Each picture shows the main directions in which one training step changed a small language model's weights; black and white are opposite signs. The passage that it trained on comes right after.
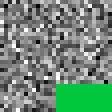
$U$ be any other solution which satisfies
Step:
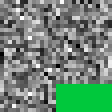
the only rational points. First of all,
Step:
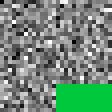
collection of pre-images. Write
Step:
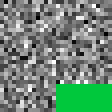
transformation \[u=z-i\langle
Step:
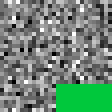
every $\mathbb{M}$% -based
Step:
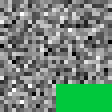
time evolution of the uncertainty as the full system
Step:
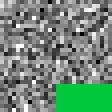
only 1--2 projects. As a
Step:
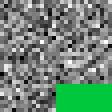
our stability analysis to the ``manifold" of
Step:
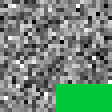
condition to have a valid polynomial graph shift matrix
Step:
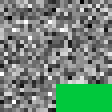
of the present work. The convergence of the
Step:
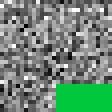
1$. However, in the case $k
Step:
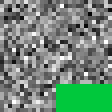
coefficients are defined through indicator of half
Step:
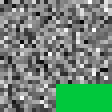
\end{proof} Notice that for the
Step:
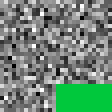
\tilde{V}^\epsilon$, we have
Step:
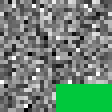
$B$-correspondence from
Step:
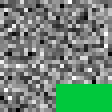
a RBAI for $A$ such
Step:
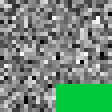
minimum degree at least two), and hence
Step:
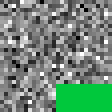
many primes, it seems important to start with
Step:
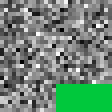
Note that we have a projection ${\rm
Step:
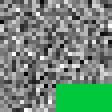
or $D^2\varphi$. Given
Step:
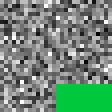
We then apply this result and the
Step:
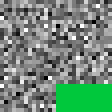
the parametric variable, and it is discussed
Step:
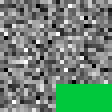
sufficient to determine uniquely $u$ we complement
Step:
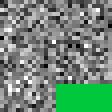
all bounded operators on $\mathcal{H}$.
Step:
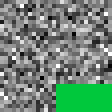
present assumption of strong invariance is appropriate,
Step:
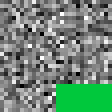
The concept of an adapted homology basis for
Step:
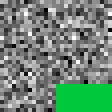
that $\mathcal{C}\subset
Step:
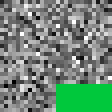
ideas on how \ref{condition low
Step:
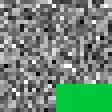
for each $1\le i\le
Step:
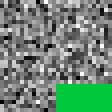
in a graph $G$, denoted by
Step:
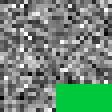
any given $\e>0$ by choosing
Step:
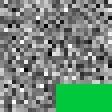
It is worth mentioning that this is
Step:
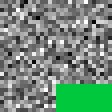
found, the imaginary part
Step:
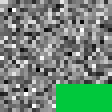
% %Title and short title are
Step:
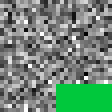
imply that \(M\) is irreducible. The
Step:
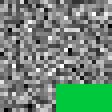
a *-homomorphism $$ \psi :
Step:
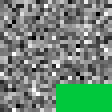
following lemma on the growth of the norm
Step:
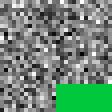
tractable to visualize. All
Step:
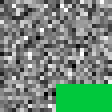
TF plane, but it will not change
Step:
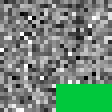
curve to disappear entirely by
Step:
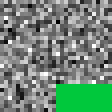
\\ \hline \bf Err &
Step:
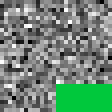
It then follows that, in that case,
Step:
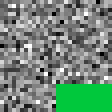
much larger than when outlier detection
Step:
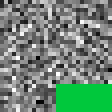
the removed tokens is at
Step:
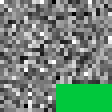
classical trajectory does not exist, 4) the
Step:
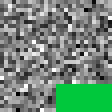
book $(S,T)$ with
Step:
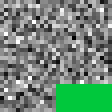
indices $i,j$ and
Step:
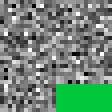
equilibrium on a Fubini extension space
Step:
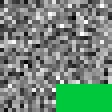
in effect, re-derived by
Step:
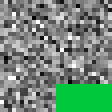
design a controller which stabilizes the system
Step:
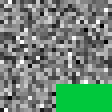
) = \frac{C - \gamma
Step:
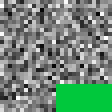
= 1 TO Nd% Xi
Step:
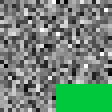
with $t$. \end{theo}
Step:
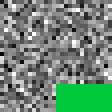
common fixed points, further extending the iterative
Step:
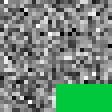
degrees have ``gaps''. In this
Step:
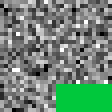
ruled surface $M$ is not
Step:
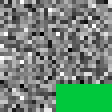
\max \set{h \ge 1
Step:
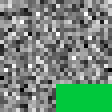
\ref{lm4.3} that
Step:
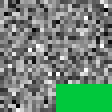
a graph with $V\left(
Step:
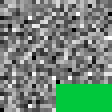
Otherwise repeat. \\ {\bf Case
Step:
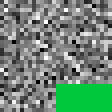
solving the time-dependent and nonlinear
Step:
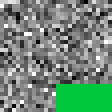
is evident in other lines of work in
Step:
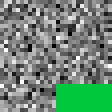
and (\ref{wk46}) are
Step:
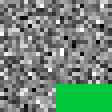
in visuospatial thinking
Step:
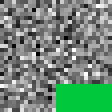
so-called \textquotedblleft Mean
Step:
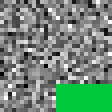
$u'': \Z\rightarrow
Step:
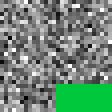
of the marker. We assume that the
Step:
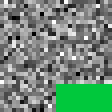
in the traditional sense, I can easily
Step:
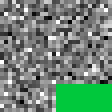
V^*$, given by $ \exp
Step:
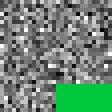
and $x' \in L$. Observe
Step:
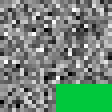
to $10$, where on average these
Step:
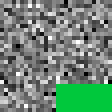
\ldots & \vdots\\ \vdots &
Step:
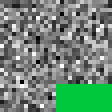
and extends to a positivity-preserving isometry
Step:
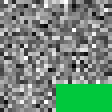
Singleton Park, SA2
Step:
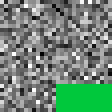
\cite{howald}. The ones
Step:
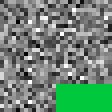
each fiber of any element $(h,
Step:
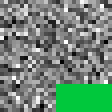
that is, either the vertices of
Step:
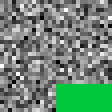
(of $A$-corings where
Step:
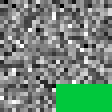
basis of $W$ amounts to multiplication
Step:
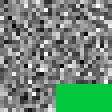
the use of mixture representations is made
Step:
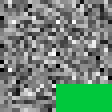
let $\mathbb L$ be the
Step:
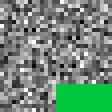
tangent bundle. In homology, combining $\tau
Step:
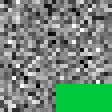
double phase problems with variable exponents,
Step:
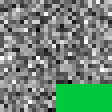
\ref{key} proven in
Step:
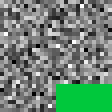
sum over $I_3$ is the
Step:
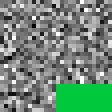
fit for colored graphs. The space
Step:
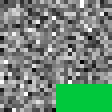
Theory got also involved in such studies involving
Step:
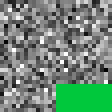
are atoms of generation $l$
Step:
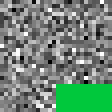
solution} Let us consider the following Rotational
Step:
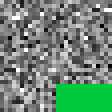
with our conditions. Future research will
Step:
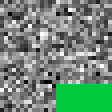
system $|D|$ is $\dim\,
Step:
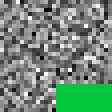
the group $G$. Finally, the author
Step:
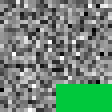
if $z\in x\cdot
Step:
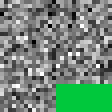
allows to steer the iterates of a
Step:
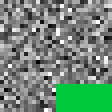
\nu\to \infty.$$ Let
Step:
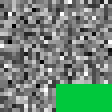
as follows. The analytical derivation of
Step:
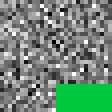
in \cite{I} the generalisation
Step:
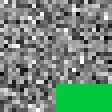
\hat x_1, \ldots,
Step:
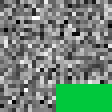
to construct a regular unimodular triangulation
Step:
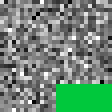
euclidean space. Additionally we study
